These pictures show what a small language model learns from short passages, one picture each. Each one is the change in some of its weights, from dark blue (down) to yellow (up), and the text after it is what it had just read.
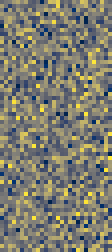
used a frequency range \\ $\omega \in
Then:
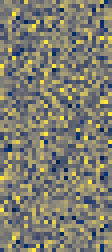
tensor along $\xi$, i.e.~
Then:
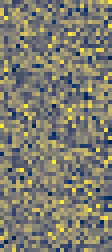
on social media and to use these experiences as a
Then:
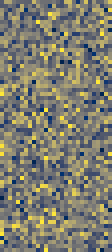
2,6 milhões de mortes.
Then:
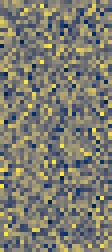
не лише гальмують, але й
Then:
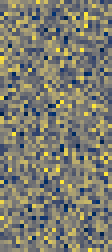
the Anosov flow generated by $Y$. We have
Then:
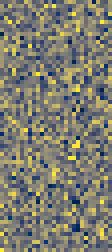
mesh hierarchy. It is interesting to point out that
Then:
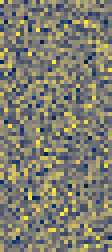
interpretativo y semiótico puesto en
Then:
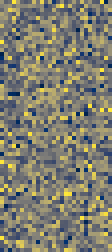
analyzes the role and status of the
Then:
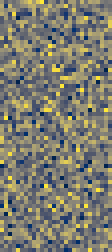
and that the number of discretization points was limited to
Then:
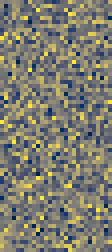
displaced squeezed states is at least as good
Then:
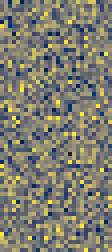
\usepackage{amssymb} \theoremstyle{plain}
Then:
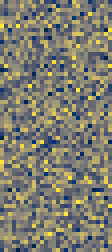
\rightarrow S^0 \pi^+$ search is
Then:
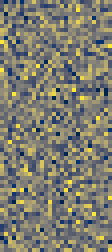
unique information about magnetic ordering in the interface region.
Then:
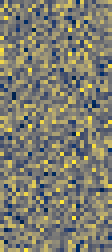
national scope of the survey, it is important
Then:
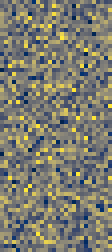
“Discussions with Pierre Hadot
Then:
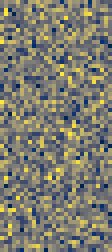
who tend to have more consistent and predictable
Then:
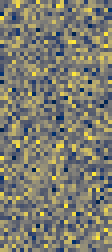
Stigma politik itu kotor,
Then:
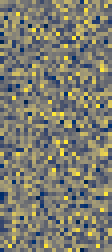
surrounding a node. Numerical tests in linear
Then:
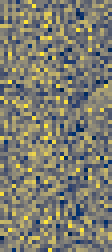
Mathematics, New York Institute of Technology, Old
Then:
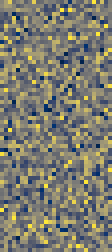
words}:Burr III distribution, Weibull
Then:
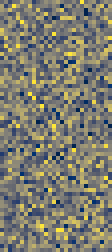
p$ defines a $*$-homomorphism $\phi :
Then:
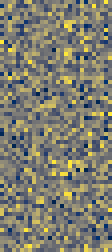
users of the relative importance of the variables or
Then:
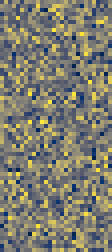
tidak dapat ditolak yang
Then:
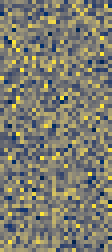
: [учеб. пособие для
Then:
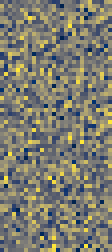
and assume $(*_J)$ for all
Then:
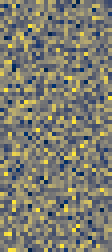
qator yuqori texnologik klasterlarni
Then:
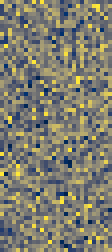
values of $\alpha$ and different sample sizes, the
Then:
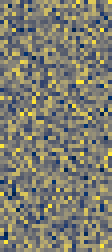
z_k)\in \C,$ and let
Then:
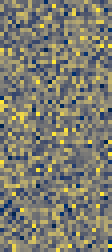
is halted once $\exp\{-\mathcal{L}
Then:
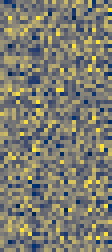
қалампир уруғи
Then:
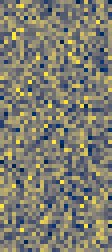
Theor. Ecol. \textbf{1},
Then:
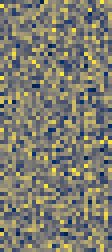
close to that of the ground state band. The wave function
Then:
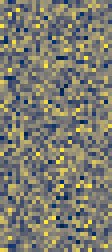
and maintain a position of stable equilibrium must have a very
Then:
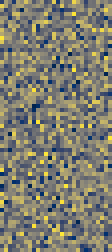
about the Poisson-Tweedie law, see
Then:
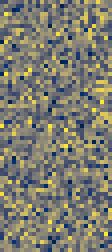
drogurilor, inclusiv
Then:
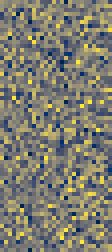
shifrlashdan foydalanishi lozim
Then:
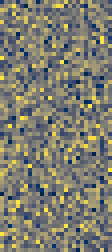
ham mumkin. Shuningdek
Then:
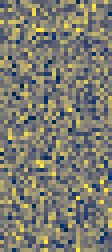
energy versus the lattice constant data are shown in
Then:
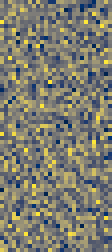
Decision Tree (DT), Logistic
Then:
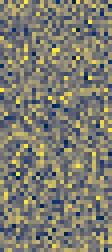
de cette revue de littérature
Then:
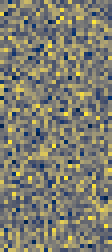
that, we have used kinetic Monte Carlo simulations
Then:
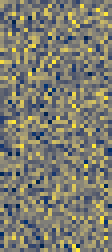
of steady state queue length in heavy
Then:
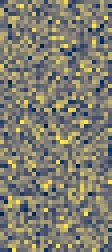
didáctica ayuda a los estudiantes a
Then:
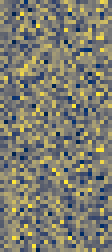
في حماية
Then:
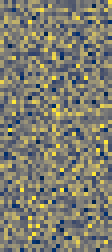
законодательным изменениям и
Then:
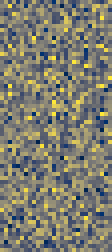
and contribute towards achieving a common goal.
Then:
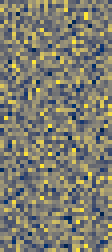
vial heat transfer coefficients, ${K}_v$,
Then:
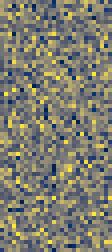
but not in sufficiently large contiguous chunks
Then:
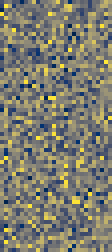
dot electrons, and the pairing operator. Here, $
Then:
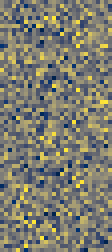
enzimas se encuentran en
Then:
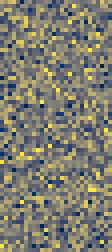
corresponding parent Hamiltonian as $H_{12}$. The next
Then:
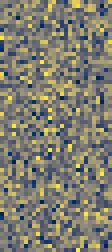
at 2.2 0.9 \setplotsymbol
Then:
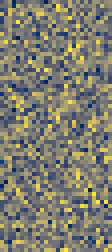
fazem com que as propostas, quando
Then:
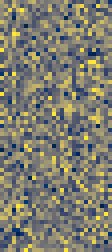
transform processing. The sampling rate of the digitizer
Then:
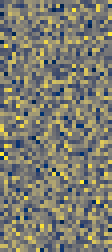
ser recomendados, cartilhas, textos,
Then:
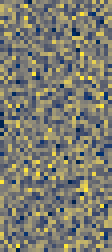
used in the following is described. It is inspired
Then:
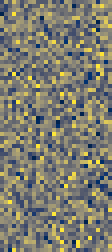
gorizontaal yo'l belgi
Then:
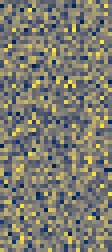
arise in intersection management, aircraft
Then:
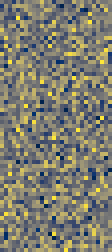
n$ and $n \equiv \lambda_1 +
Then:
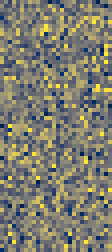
Drift Rate (MHz/s)} \\
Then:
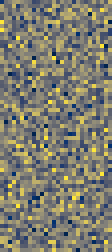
dan optimal - 3) Kuat dalam hal
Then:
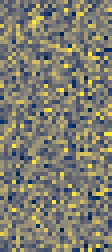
у зв'язку з постійними
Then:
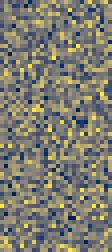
identified with a disk bundle of $\mathscr O(-2)$.
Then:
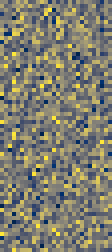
KIRYANOV, Senior
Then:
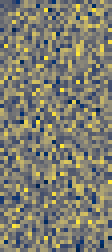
com livros, principalmente se for
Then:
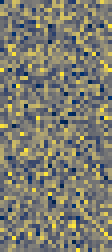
Реакторен клас (RG)
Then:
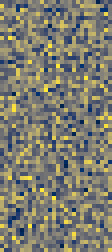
that because of the matrix inversion, some care had
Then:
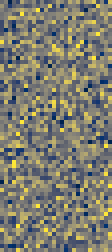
the effects of causes can be achieved in straightforward
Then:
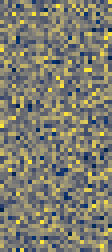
transition from small polymers to larger polymers is
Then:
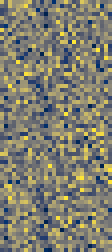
não apenas a apropriação do
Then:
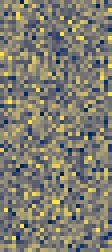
примітках, що дозволяє
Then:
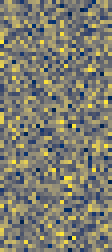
Birmingham (Reino Unido),
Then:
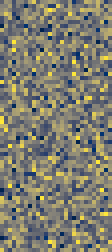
$t_2 \rightarrow t_1$ at leading
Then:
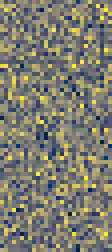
but we shall not need this. However, for null
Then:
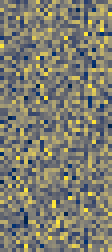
of ontology in formalizing semantics of
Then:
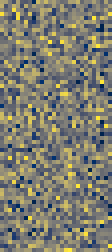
tasnifi va tavsifi..... 90
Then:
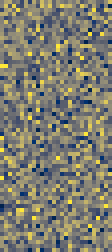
\end{cases} $$ \end{lemma}
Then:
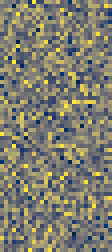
demonstrations \label{sec:results}} In this
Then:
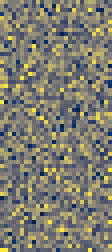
з науковою, публіцистичною та
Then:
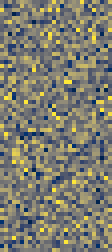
Clearly the map \[ \psi_\al^*
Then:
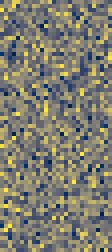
A táboa seguinte
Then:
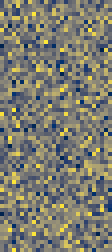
on kaksi vaihtoehtoista
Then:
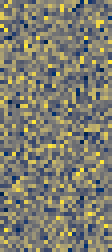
educativo y Modelo pedagógico, el cual
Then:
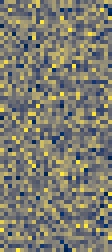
component of the electric field along the boundary -- more
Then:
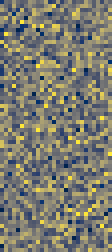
practice, the additional cost is small since fast
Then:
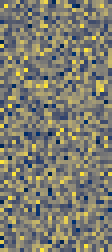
two configurations have been shown. In all configurations, the
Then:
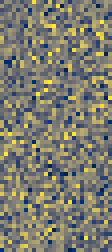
the commutant of $E$ is
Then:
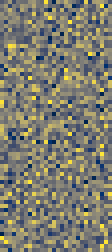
Концепцияси. – Т.:
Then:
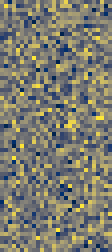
ku lihat walau jauh dan di
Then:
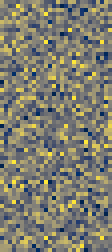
(we will call it electronic junction),
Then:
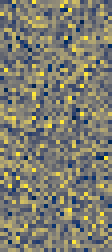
ризосфера тупроғининг
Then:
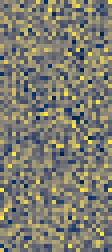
...канд. юрид.
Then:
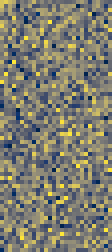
modeled with multi-fluid equations that solve the momentum
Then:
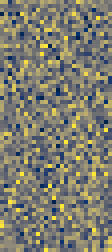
a FSM que se comporta como o componente a
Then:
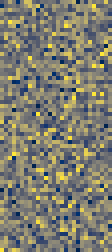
so the $x_i$ are all equal, which
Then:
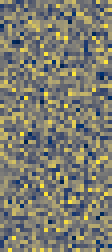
При этом авторы отдельно
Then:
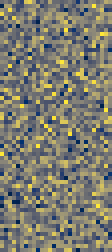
also, Fig.3 Histograms of the
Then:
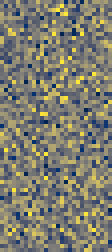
e Composición – Escuela
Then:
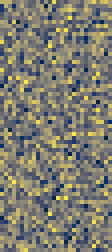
of a partition is equal to the size of the largest part
